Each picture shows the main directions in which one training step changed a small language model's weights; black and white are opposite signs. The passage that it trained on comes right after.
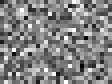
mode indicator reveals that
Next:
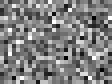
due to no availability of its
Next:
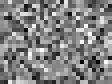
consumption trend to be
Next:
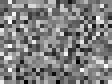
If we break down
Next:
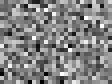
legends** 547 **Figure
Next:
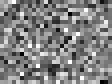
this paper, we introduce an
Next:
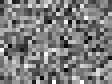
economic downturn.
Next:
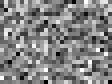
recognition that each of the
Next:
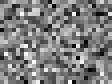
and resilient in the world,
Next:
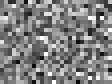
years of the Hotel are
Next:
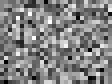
specific action. In this research different
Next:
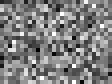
i., e. Power =
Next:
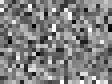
the second round of implementations,
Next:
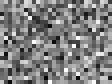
replicate, in accordance
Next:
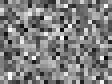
development [43]. The
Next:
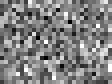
used have been properly cited,
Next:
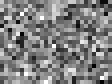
many students across the globe,
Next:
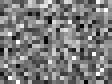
responsible for creating a kind
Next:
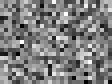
of any parameter inconsistency
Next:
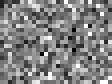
101 retrospective case
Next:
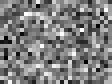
been conducted in [3] to
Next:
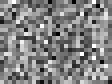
this value was not significantly different from the
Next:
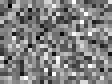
tests of the prepared
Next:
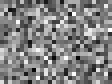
compare and communicate different
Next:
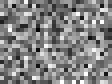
of the mental patient was
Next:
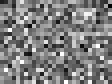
telia and we presume
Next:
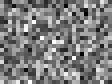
discusses issues related to
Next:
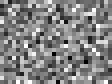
sources of communication among students and
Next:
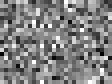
in AMR will make treatments
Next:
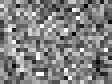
f_{\parallel} .
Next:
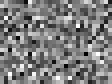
impedance components (Z).
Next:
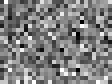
Nasik district,
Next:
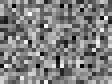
presented in the literature have been
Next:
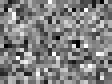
the infrastructure, the
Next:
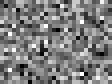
Beispiel der
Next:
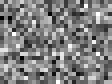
of concept (PoC)
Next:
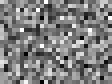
as a topping for
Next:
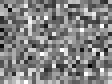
mines is commonly deposited
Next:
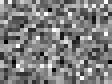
since the aerodynamic
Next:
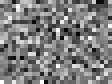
cannot be the sole
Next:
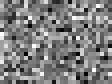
Evaluation of 400
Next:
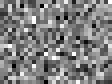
dose =30Gy,
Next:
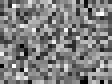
on resource and energy efficiency
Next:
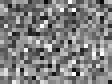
specific pilot cases,
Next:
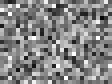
decomposition. In:
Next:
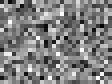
evasiveness and hardness
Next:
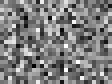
the counter value. The rest
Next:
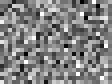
is different from the mean value.
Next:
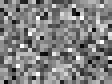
Protection, use, and management
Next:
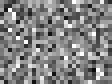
the advanced research facilities for
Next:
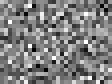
to fluctuations
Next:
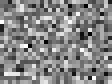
Deinhard, M.
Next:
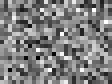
use native speech when
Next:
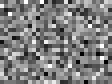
In order to create a lean
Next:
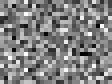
of damage can be observed in
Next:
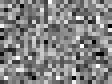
P., Chow,
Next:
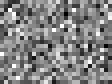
the level of production and economic indicators
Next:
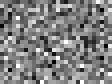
lying bandwidth
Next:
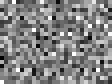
One of these sets was
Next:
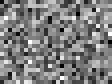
new variables (ϕ,
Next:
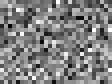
Digital Fabrication and
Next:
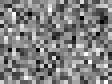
a complex model of mutual relations
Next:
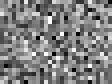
between the dotted line of
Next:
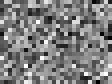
development practices increase customer
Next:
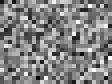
The design and control procedure of
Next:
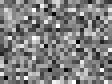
Key QTLs that
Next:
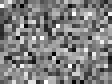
as pH sensor, soil
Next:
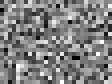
centered and scaled
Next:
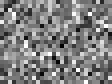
the phenomenon of
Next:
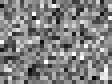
reasons was significantly better compared to
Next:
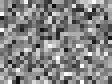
at the bite site.
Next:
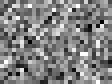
conditions, with light exposure
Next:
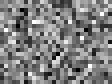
done and the delay values for
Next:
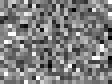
of a pedagogical
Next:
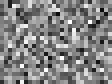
onion. The investigation
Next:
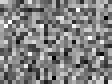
content (1.44 to
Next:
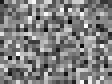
are led to study decision trees
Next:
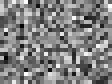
c , relationship, $e \in
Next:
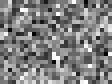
none of the tested
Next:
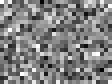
site management and Quality
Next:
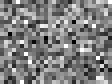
novel brain-computer
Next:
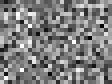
discussed *supra*.
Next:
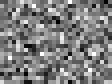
this dual functionality reduces
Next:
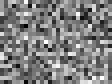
of the roof, in order to
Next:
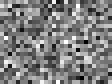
plots and the comparison in
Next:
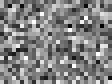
civil and public servants in
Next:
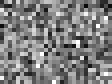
relation to the base current,
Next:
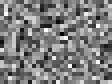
goal clarity and positive
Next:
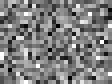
of daily-world
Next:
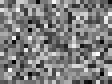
annual joint
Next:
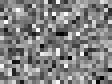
soil (Omolabi
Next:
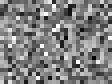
and are currently attending
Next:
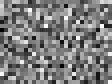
second step is called the
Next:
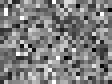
6G is not just about
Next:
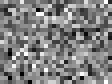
all detention times.
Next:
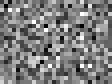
of the course shed some
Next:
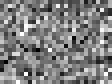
que aulas e
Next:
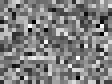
's login message
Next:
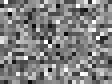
house loaners.
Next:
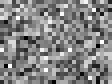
talaga wala
